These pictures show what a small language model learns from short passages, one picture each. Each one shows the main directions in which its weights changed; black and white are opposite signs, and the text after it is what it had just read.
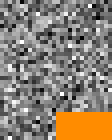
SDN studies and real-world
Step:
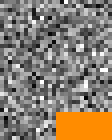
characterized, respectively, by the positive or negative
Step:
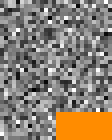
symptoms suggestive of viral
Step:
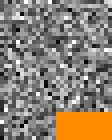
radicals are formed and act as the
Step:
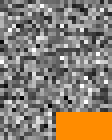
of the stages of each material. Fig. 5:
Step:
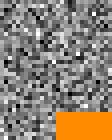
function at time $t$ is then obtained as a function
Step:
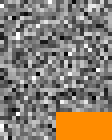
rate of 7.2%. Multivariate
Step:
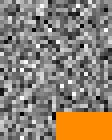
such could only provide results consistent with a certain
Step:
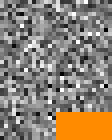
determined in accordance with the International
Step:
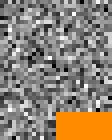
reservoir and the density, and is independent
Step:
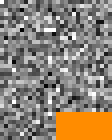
the interval ranging between 700 Oe and
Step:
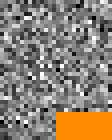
network website interfaces b)
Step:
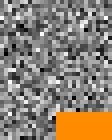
SVM T-SDA and the DL
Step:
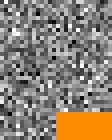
and Frequency Regulation Duty
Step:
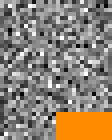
both real and virtual photons.
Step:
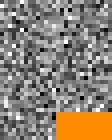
observations, P.S. performed
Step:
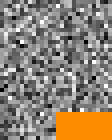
the entire $T\sim x$
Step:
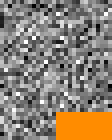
of this operation is in the order of a few
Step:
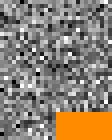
actual experiments and the potential influence of the
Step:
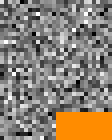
and SvNS and the WAOs and
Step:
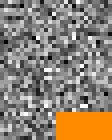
acetate extracts demonstrated strong
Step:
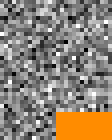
BDTIC 2022 Featured event
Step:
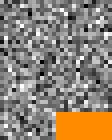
the EOPM), while two curves show the
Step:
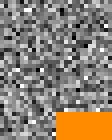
the number of nucleons of the
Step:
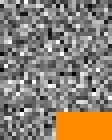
we both did the same research by using another
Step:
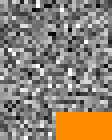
the residual strength at
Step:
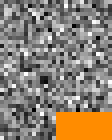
field distribution at a wavelength on the
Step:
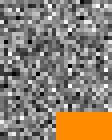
special status in the Indian
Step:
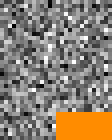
J. M.; Zhang, C.
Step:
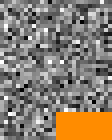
circuit was floating. It is
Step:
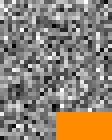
In order to characterize the isotropic component
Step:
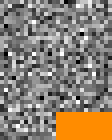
parallel to $\mathbf{B}$. The
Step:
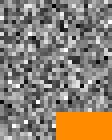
various models, together with recent
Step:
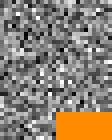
number of regions with very small average density
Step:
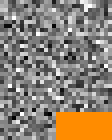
yield and N uptake over
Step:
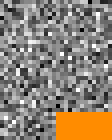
improving oral delivery of
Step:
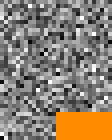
obtain the thermal conductance and in Section
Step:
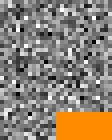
effect and the transition into a polar state when temperature
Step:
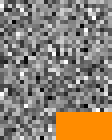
thermodynamics is recovered by the
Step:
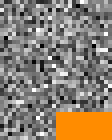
(physics-based precision):**
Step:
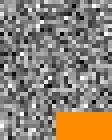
(53/159) did not include
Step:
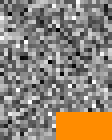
is meant for reaching the targeted value
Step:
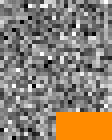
near peak light than all the Type
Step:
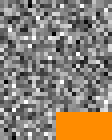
solution of $D=0$. For a generic
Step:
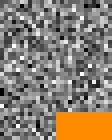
in a small mismodelling of the
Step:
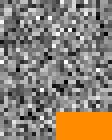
significant differences ($p < 0.05$) among the
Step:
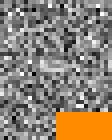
by diagonalizing this equivalent
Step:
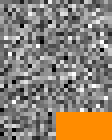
the onset of phase separation and
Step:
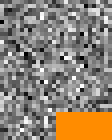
partial access to financial services.
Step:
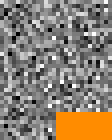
$$P \leftarrow F_R P
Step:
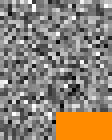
\caption{Snapshots of the spin wave
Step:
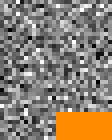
processing and acquisition of plural
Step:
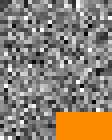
by academics. This requires that
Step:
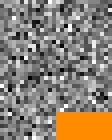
R If Target task includes the R
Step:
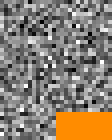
to the formation of the intensity at the
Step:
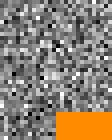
number Sc is taken to be 0.6 which
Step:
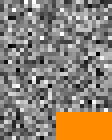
blockchain (e.g. miners,
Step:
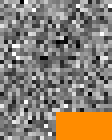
H) Perforated ear +
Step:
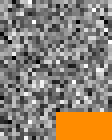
accounting for near 60% of overall
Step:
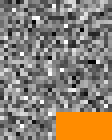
results.^[4] In addition the electron
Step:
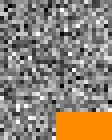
the extracted CSs and produces an initial
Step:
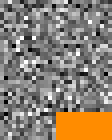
from audit report date to
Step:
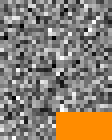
two features which are domain specificity and term
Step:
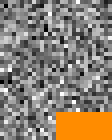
(ferrite, low plastic strain)
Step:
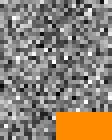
# YOUR CODE
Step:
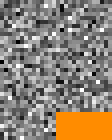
fastest varying dimension. This is implemented
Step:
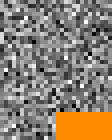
as a representative of a group and the messages
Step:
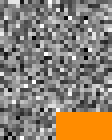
specified. Three recent developments motivate
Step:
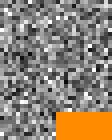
the software size capacity of the used
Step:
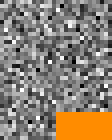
systems based on case studies from industrial cases.
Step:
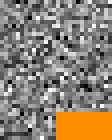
= 1.35). Increasing the surface
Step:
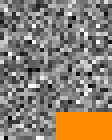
timing of data delivery, space
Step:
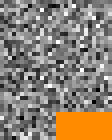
assumed the molecular volumes are
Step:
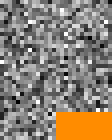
the understory layer** (m³
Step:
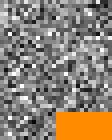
ImmunoCAP (Thermo
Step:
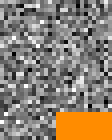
region (0.10 seconds to 0.18
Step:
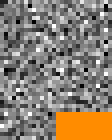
closed set contains two diagrams, as
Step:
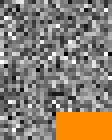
the ultrasound assessment of
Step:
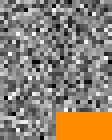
Applied Mechanics, IIT
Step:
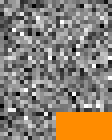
model is in agreement with experiment measurement due
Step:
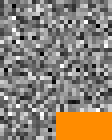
\beta\right) = 0.$$ Then the
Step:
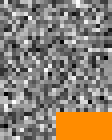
U} or {L, D} sets.
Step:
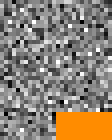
been observed across a variety of contexts,
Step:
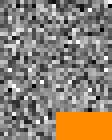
(Rachana Sharir),
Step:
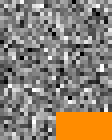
in churches. A participant suggested
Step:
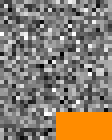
269 Slovene employees on the
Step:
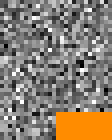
the tourists' levels of satisfaction
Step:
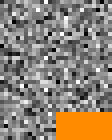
that we also have the following reflection positivity:
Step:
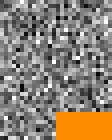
together with resources that include
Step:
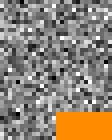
analyzed the data. GP conceived the
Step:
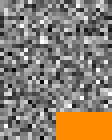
to the rest of the (non-star
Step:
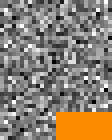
the $T\rightarrow T_*$ limit and for
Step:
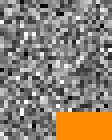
framework to investigate optical properties of a
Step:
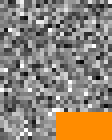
continuously increasing, essentially
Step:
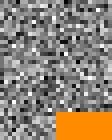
an important beyond 5G technology and being considered
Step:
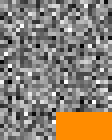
requirements and obligations for legal
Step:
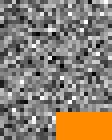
hope, opportunities and
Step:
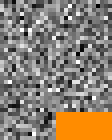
DAAD. We thank the Centro
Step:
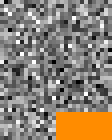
with four main stages: presentation, first
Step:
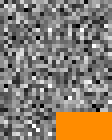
the favorable parameters, the total cross section
